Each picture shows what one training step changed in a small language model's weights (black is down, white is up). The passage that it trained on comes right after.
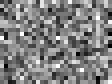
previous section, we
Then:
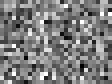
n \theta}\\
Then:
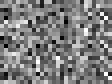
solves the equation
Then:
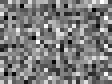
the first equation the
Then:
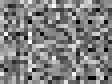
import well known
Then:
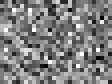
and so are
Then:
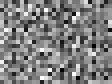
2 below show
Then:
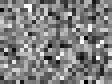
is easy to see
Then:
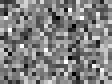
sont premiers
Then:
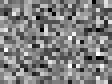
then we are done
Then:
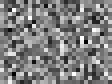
of the problem.
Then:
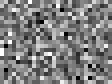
three things:
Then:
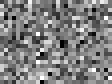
the above expressions
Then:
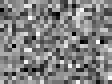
be an isometric
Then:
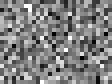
is a simple
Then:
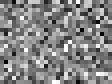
into a union of
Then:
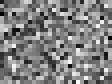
fiber convergent and
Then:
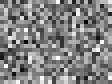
by evaluating
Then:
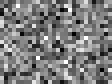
stronger property than
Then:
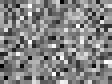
with an increased
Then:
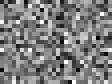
(linear subspaces
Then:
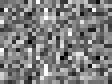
\\ \small
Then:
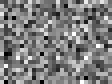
the usual definition of
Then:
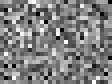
The purpose
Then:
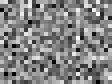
In the proof below
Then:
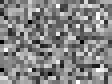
noncompact complete
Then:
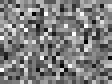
no tableaux
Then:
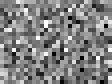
composition operators on the
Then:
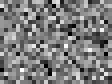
where $f$
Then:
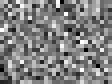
The set of critical
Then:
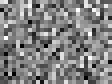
In fact, the
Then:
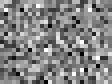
sequence. Namely
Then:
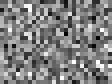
is the interior of
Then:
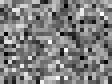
contains a genus
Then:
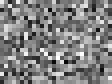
also define a differential
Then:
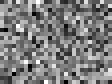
$\psi$ satisfying
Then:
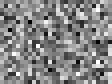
sequence of partial
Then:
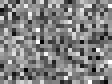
reductions for the
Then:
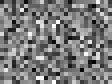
como la
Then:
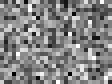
$P$ there
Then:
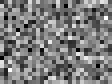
the right side
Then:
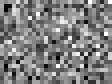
coded, but
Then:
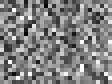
of parts):
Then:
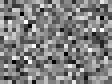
that $v
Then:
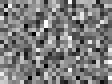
size constraint on
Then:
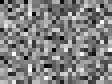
in their properties
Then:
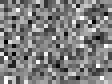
from the origin in
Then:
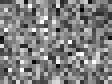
\medskip The
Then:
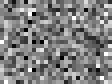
explain in Section
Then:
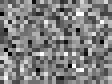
local disease
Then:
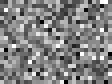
all $0
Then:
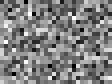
in this way an
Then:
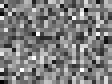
efficient as other
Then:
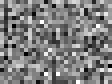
the elliptic manifolds),
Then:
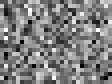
we check that \
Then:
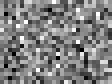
what follows, we
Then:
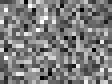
\omega =
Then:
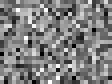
can determine
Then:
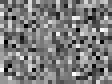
the algorithm given in
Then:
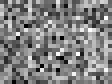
the connectivity
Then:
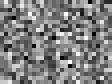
Witt and
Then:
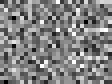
by the same
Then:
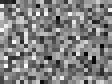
to see that this
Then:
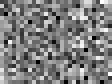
equal to the set
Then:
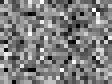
voir si
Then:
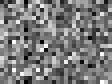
( {\mathbb
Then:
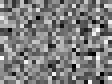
on this paper.
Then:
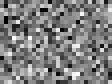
and (d)
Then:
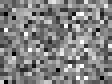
proof will be
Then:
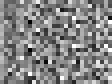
results of the
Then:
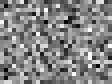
0$ yields
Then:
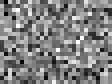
it belongs to the
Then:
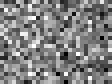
$F$. Then
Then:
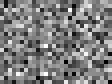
normal random variables,
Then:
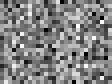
with and without
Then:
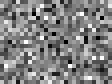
if $x
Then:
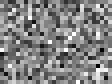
of noncommutative
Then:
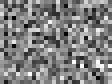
the existence of
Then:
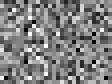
of $ x $
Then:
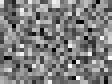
follows: for all
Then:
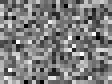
the group extension
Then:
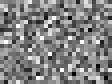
particular case: $$
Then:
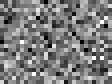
function $f$
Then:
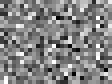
multiplicative structure
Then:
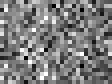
\noindent Therefore
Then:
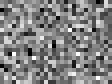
implications are not
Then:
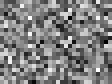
structure $I$
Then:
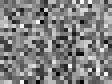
radiation condition
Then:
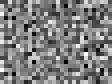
the case of the
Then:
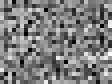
Theorem on the
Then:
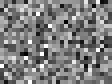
NM simplex
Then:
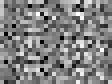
straightforward to
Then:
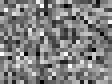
striving to
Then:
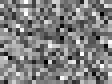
transform of both
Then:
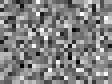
pulling back
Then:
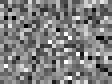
the infinite velocity system
